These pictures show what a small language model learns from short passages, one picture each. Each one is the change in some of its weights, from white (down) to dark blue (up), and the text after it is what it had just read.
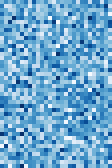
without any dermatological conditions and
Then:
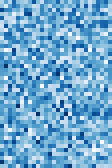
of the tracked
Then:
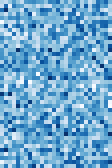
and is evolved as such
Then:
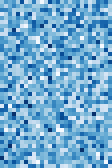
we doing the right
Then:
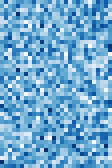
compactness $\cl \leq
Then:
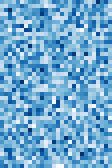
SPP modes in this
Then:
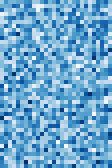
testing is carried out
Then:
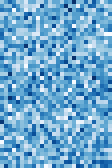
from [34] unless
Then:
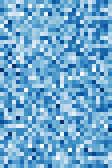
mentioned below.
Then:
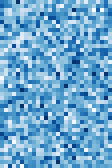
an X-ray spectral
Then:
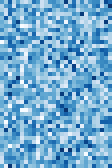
Ltd, all participants
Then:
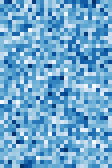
see that this mechanism allows
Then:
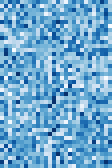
only within the cooperative
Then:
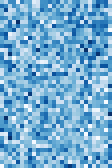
will not serve thy
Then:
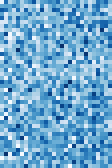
for higher education and research
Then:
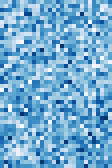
often useful and
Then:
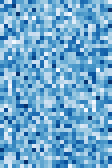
to join forces through
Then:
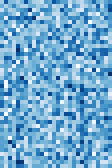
are different is knowledge and
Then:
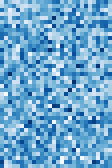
within 60 minutes of
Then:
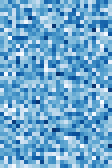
was notably larger for
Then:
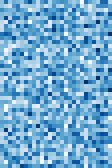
data rate. This reliability
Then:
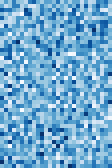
of 1\%, while our
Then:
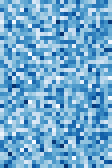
technical outputs in the
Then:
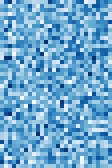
field research show that the cause
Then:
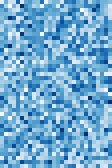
QW systems, which gives
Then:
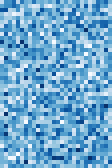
to get to know about the
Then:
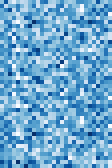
NEAT program used in this
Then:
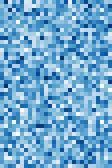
in eigen function at the
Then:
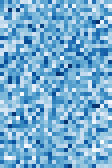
of the Myth”
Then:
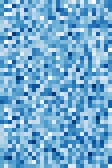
interactions, which are typically
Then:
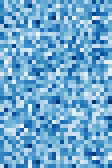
qualitative effects of
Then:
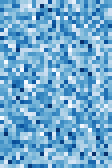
$\mathcal{V}$ is a
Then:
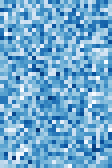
the shape of an
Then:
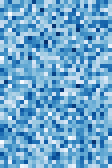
that, with our present state of
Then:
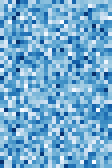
Hobbs PR,
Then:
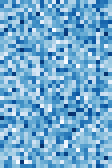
expected excessive bias
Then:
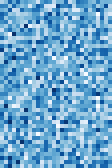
our sight beyond only
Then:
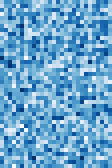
The primary function of these
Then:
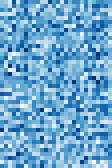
fewer defects and
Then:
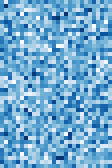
significantly larger than those in
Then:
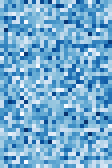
conditional independence in
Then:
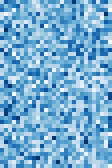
image reconstruction from a
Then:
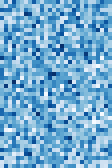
of the fundamental
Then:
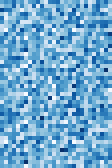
the authors' previous
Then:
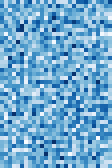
by extragalactic
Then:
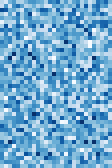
and b), which shows that the
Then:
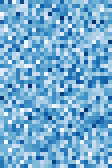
nonlinearity, resulting
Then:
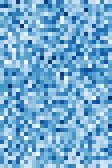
growth and causality
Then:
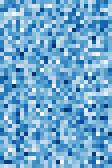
to be balanced by
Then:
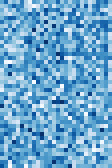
function of $E_{\rm
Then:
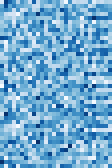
the person to use the
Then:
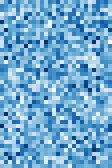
high temperature phase of QCD.
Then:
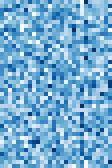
waves, which ensure
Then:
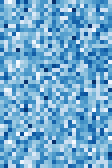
this requires more effort in
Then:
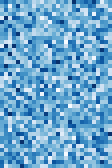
derived from them). The
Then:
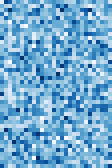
due to beam spread,
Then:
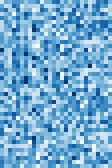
by the cosmological
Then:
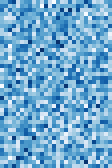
Lee, Young
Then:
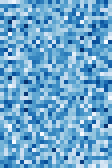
resistivity using van der
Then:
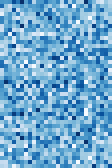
metallicity in these
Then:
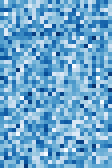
is density of the continuum
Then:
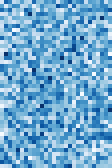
design of multi-group
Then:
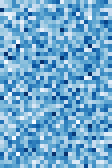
diseases. ---
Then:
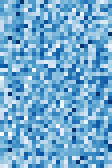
dactyl a hard and
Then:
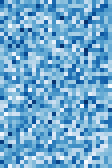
can penetrate
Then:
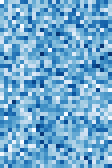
like in the $\sigma$ model
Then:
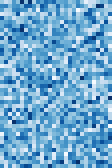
reservoir. This
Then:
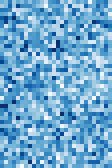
\right) r^k
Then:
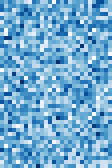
ρ_{bl} is
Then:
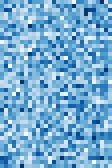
measure the light positions with
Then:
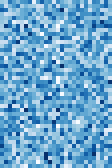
recorded under natural
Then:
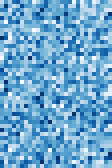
hierarchy, only to
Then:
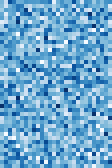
-- is larger than the
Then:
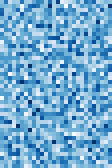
This work was entirely
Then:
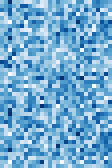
- Add: “Model
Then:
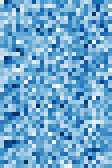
group to be able to
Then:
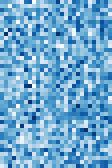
mixes perturbative
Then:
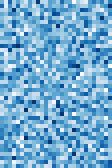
shadings (flat
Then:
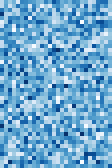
penetrate tight
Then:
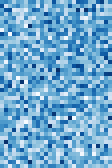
use an evaluation measure node
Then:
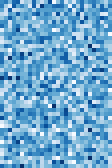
$N_2$ represents
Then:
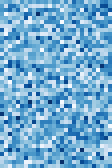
very clean tests
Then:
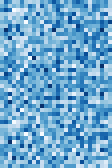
develop a self similar solution that
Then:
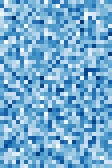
preference to the formation
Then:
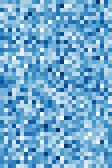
energy loss fraction
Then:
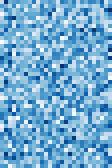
paper as no new data were
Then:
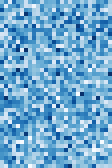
of momentum-angle
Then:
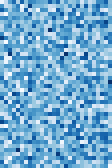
content elements.
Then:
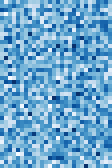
issue head on with
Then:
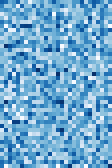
corresponding mode. Therefore the
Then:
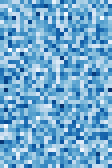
sonicating a dilution
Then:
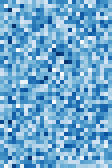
So far we have
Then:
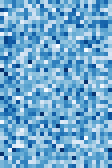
the charge system.)
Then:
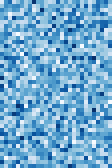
that the two photons are
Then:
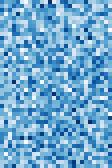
$n_e$ which
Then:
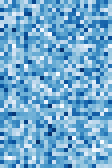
of the mineral wool
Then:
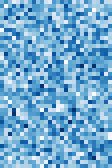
from southern (or
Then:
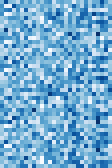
interactions. Thus, the
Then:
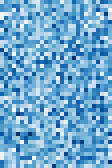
image resulting from this
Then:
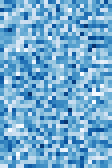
the age of 30
